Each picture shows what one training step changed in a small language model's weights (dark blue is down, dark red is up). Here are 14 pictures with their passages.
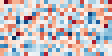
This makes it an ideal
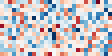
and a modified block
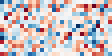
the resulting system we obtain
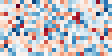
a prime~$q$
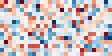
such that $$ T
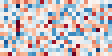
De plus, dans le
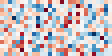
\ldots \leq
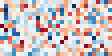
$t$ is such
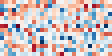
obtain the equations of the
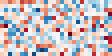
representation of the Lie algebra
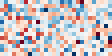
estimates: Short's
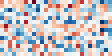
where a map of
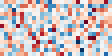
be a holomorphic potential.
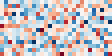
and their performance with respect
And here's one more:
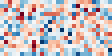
particular Brocard's
